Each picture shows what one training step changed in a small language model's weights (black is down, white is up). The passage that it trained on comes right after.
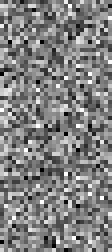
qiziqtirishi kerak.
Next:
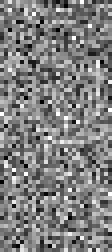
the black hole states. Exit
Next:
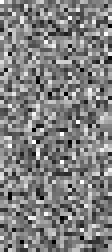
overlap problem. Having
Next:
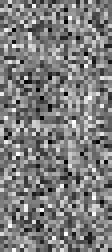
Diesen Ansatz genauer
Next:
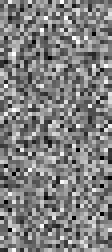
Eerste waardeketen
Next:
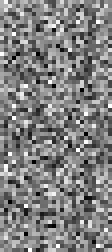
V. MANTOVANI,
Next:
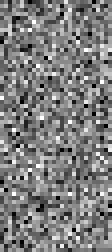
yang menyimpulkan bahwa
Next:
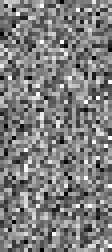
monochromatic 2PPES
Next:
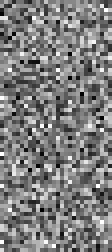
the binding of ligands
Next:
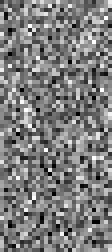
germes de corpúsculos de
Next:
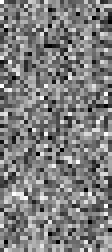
Figure (\ref{fig7}) shows the
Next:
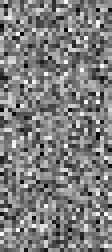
is that the energy density in asymmetric dark
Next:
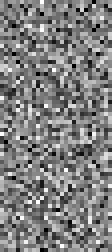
with 106 positive outcomes.
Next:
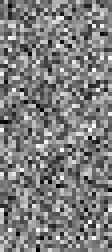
mOsm / l. Solution
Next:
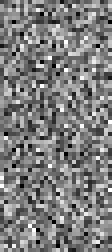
an explicit example of the extension
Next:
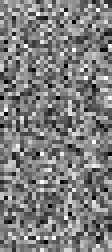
trat eine Wende im Prozess
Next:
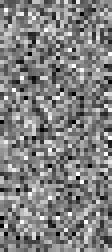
the Zak phase $\theta$ is equal to
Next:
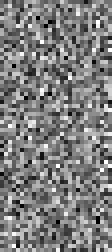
while the second one has relatively smaller
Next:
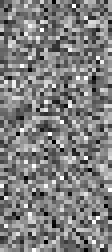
(LLMs) have demonstrated
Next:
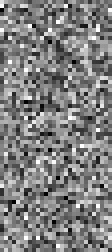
a solution, since they share the
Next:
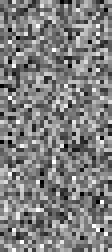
davlatlarida chiqayotgan
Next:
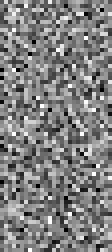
result: We provide an approximate
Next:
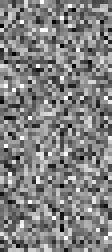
with prior theoretical and experimental
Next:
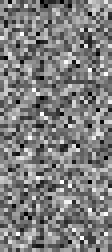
non manifestamente lesivi),
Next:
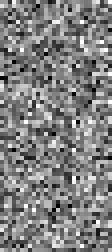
system it is necessary to(i)
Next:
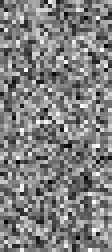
A expressão corporal do ator
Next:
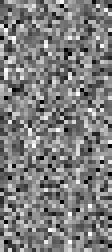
77) {\scriptsize$
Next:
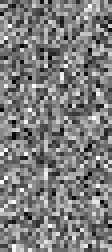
com a sustentabilidade de forma
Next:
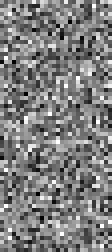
the detector's sensitivity
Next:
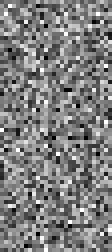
and final states have the same parity for
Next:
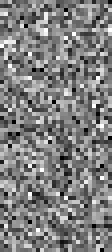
areas for studying is the connection
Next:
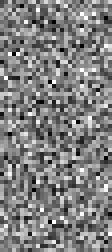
over all pure Gaussian states, which
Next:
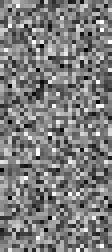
ularning ishlashi uchun
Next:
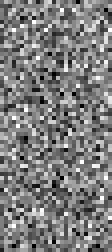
(B2)$$ leading to the
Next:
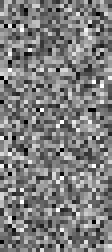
tayyorlashdir. Til
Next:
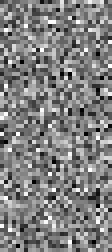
both enantiomers (that is,
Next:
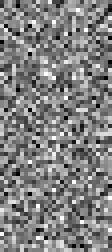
atas penyiksaan yang
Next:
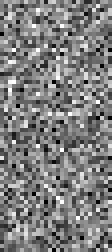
Many different competitions exist in
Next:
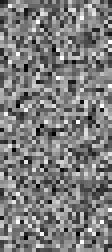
good control over finite volume
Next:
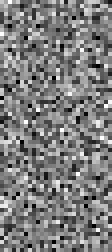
2. Маҳсулот
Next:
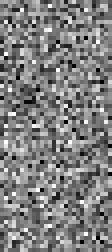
their ratio, \begin{equation}
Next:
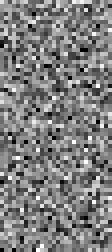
result. The set of known
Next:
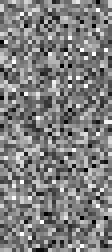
її тривалість та
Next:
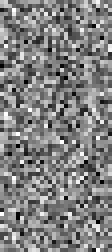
shows the most important species at
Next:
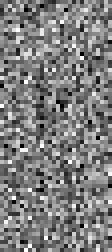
le droit de procéder à des
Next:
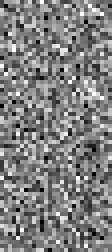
dessa inversão na relação
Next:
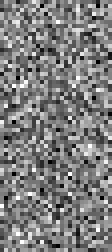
in a defined group of actors
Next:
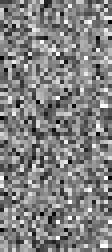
in the ``choice of
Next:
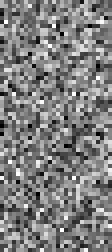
Au+Au collisions
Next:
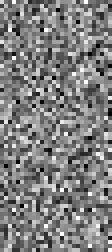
R\'enyi index). The results
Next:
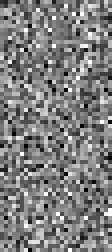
mengambil sampel berupa
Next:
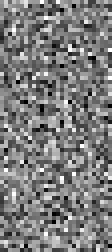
GRBs, a short
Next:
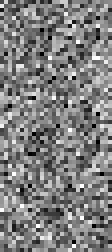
l'età e i valori
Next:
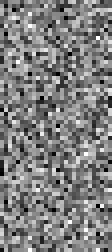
To optimize variational parameters of the
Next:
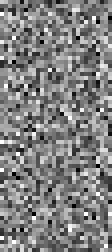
dasturlarining samaradorligini
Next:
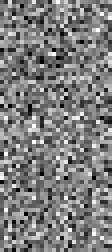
relativa à proteção dos dados
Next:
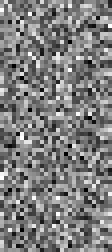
structure formed by all convex
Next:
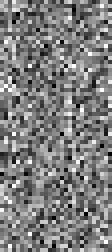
other than g'r'i',
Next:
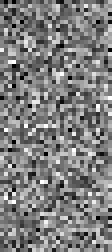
en Documentación, Premio
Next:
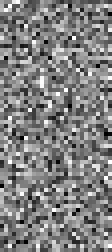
Societatis J\'anos
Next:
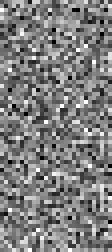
the interplay of periodic
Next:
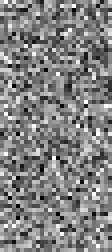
mazmun va qoidalarida
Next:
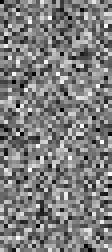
among the measurements from 20 mock
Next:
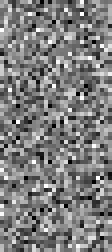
each set of data. Depending on the
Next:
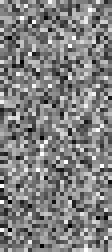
solution of the Einstein field
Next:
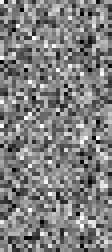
The `string-inspired'
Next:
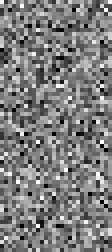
evolutionary stable equilibrium in
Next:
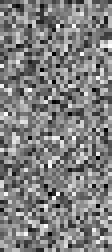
the finger movement, we observed
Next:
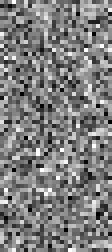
eruvchanligi juda
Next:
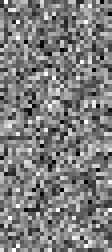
'modernere' visies op
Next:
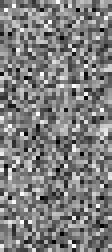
A hipertensão maligna é
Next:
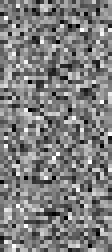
\end{array}\right). \ee
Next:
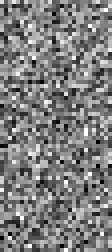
networks with multiple interaction
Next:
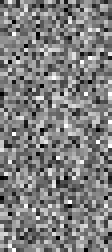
|a_\tau^Z| \lsim
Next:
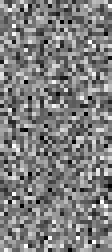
akan mempengaruhi
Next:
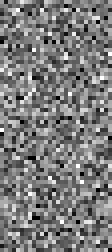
was due to a reconfiguration of
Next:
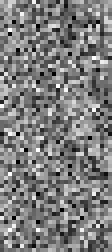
- MAIA I.G.,
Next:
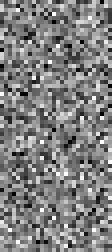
serve as an illustration of the
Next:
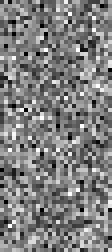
a legitimate request from the
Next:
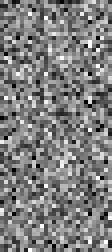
степенью обсеменения
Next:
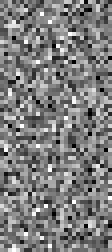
for the eye. BS:
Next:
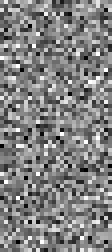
emission is dominated by the
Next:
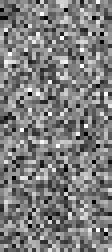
the desired prescribed-time
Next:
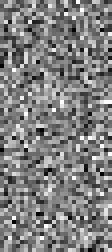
R.~Scranton {\it et al.}
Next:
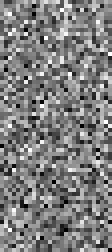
the thermal convection as can be
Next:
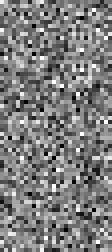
sensing, we propose an
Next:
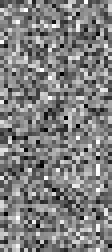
ham o‘tilgan mavzuni
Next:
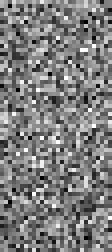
Boddy L., Money
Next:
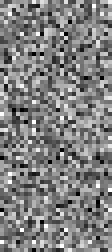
the probability distribution of the number of
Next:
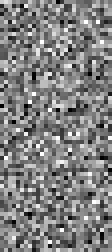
evaluated for the pseudo
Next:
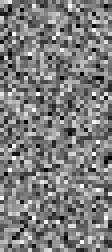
(atores pesquisados).
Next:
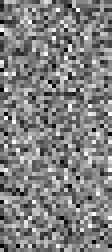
(WSM). | Energy
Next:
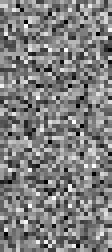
ölçekte (kent)
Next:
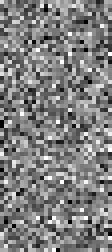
conditions in the period July
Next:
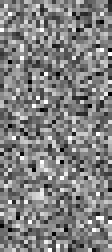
kHz. Improving the
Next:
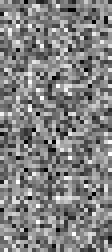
/ “Замонавий
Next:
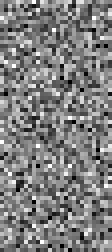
the vertex function. With the methods
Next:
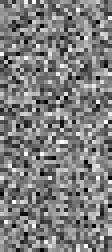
trabalhar com as TICs As
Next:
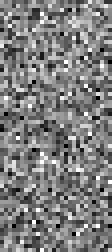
Isotomidae متعلق
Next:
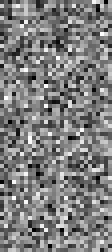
\theta_0$.) \begin{figure}
